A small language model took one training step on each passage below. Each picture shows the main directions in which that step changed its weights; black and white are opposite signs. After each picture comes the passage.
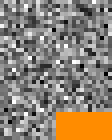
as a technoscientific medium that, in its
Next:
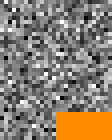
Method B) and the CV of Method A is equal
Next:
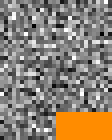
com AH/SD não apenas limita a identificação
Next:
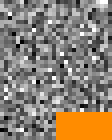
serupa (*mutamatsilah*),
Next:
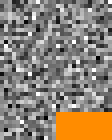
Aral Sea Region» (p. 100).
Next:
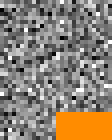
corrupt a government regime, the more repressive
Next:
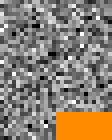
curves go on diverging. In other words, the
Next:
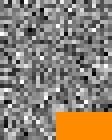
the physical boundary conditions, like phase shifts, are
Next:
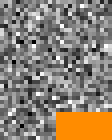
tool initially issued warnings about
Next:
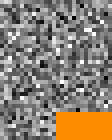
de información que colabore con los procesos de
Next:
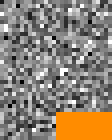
I noticed that $${}^n
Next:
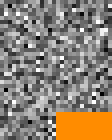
bordir. «Alpomish»
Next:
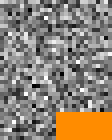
se ha producido una importante corriente de reflexión
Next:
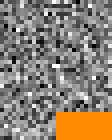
have proposed OCC algorithms that learn multiple classes and have
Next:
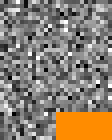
attitudes of sportspeople. According to
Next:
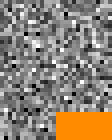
в процессе вакцинирования с
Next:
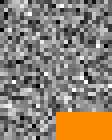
narratives, SARS-CoV-2,
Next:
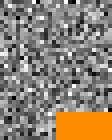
to the following eigenvalues, $\{\pm f,\pm
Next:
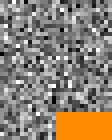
from the present study in comparison with the Atlantic
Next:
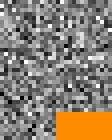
above, we can see that copper costs us extra,
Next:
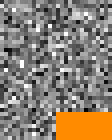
psychosocial function may be expected, because patients have
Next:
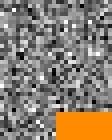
had little influence. As with the metal wires
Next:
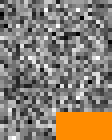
devoted to improve the stability and achieve higher
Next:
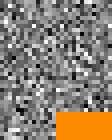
тил бирликлари бўлиб,
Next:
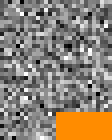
va shaxs tinchligini hurmat
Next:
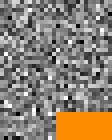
stress in our system. Thus, the total force density is
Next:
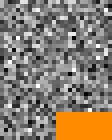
Następnie pisze o
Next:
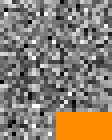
possuíam redução do espaço
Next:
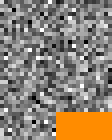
dominate) and would rely on short-duration
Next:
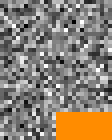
d}\omega [ \alpha(\omega)
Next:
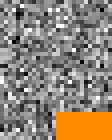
dualista entre la interioridad subjetiva
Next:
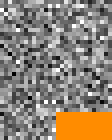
providing context by looking at how one action follows
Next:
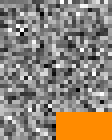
rolls back the generation to a specific point and
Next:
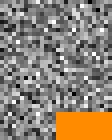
knees, elbows,
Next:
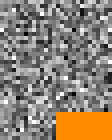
glass self. Individuals select his or
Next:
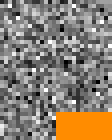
Começou, então, um processo de
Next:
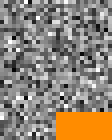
Buning asosiy sababi qoniqarsiz
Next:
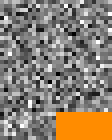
and G.Á.-P. acknowledge support through the
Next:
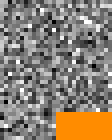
мактабда санъат учун
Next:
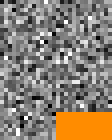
ABSTRACT This article analyzes the
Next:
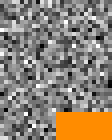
IR sensor otherwise it would be sorted and
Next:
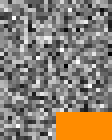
argument and a bar denotes a background value. Here,
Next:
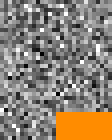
Primero, debido a la calidad
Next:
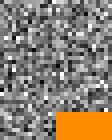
it plays a vital role in the
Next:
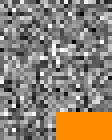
reduction procedure, generation of differential light curves, and the statistical
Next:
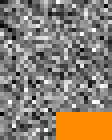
I immediately looked for a university that would
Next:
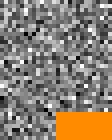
the stochastic model provides a good fit for the
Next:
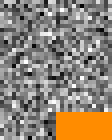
unei națiuni cultura nu mai
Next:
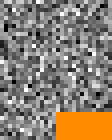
health care and polypharmacy: cross-sectional
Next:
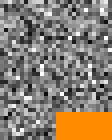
har bir gektariga 200 kg dan
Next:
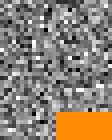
Boshqa tomondan, agar
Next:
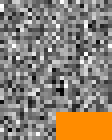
$\delta\theta_{\mathrm{GR}}$ and
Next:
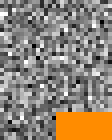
variables are investment opportunity set, accounting
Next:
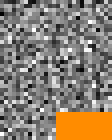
that measure the risk associated with a scenario. Still others
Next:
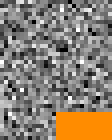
2010 рр.). Наукові записки
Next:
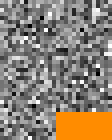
situation in his memoir. In addition, in Uzbek
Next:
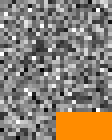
– murakkab ijtimoiy – iqtisodiy jarayon
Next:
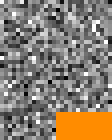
the formation of smaller (bigger) grains. A
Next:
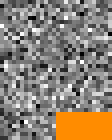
excitations at moderate doping levels also provides a
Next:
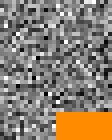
quite similar to the conventional first order approach, containing 8 primary
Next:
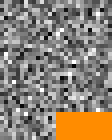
قضية البيئة، مواقف
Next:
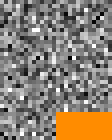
of how relevant the recommendation was, given a specific source
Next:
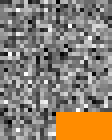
effectively handle distinctive data gaps and inherent fluctuations in
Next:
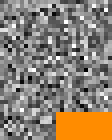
IPM to generate top-view image in
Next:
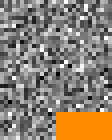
this suggests that the gravitational wave contribution during
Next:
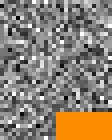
діяльності, шляхів формування
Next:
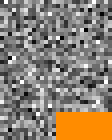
the website. Of the total 12 respondents,
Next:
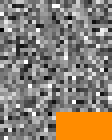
i.e if momentum of order $k$ is
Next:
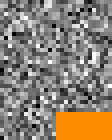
вначале усваиваются
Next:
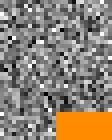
with a good estimation on prediction of defaulters while
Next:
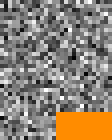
helmet streamer anchored on the primary star appears
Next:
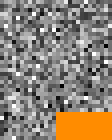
foi realizada uma segunda consulta através do
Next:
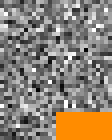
more inclusive learning environments for students with disabilities,
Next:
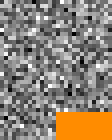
on the sows postlactational estrus reaction
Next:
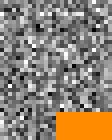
and a local person, went to the homes and
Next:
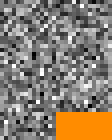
supplementary information) [29], and (iii)
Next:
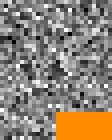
liver biopsy for predicting liver
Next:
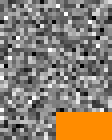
«Eleanor Rigby» -
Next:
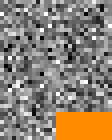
other. For persistency, the evolution of the average
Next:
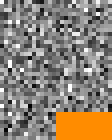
are many elements of the Lie algebra of
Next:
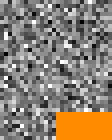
للمدن الذكية الا انها
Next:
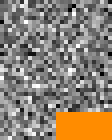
misollar asosida tahlili berilgan va
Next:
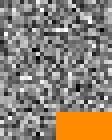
megawatts will be delivered within five
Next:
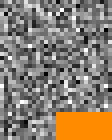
term on the left-hand-side is smaller than
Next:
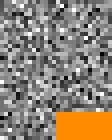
$\boldsymbol{b} = \boldsymbol{x} -
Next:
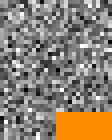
война в Германии»:
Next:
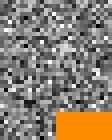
\cite{Trachenko2021}, as is seen
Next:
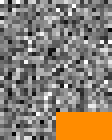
research. Participants were informed about the
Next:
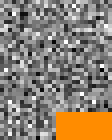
approximation methods in parameters. All solutions discussed above are based on
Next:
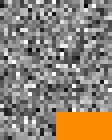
approximating the real-world slippage curve as
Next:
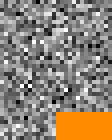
orqali bolalik, mehr,
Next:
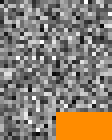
existing technology to fit a new purpose.⁴ This concept of
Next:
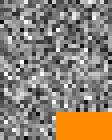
tabiiy fanlar metodlari va ularning ilmiy
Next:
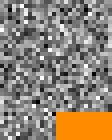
práctica espacial permite la producción y
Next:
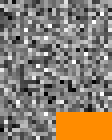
them build a portfolio of contributions to daily
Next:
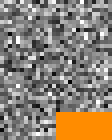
texnologiya, moda olami,
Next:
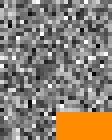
efficiency, thus performing similarly to the seasonal
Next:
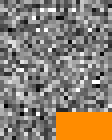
38,8 Mamlakat eksportini
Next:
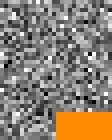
os usos de fontes radioativas na
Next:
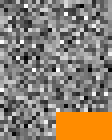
verifiable leading to harmony. The steps
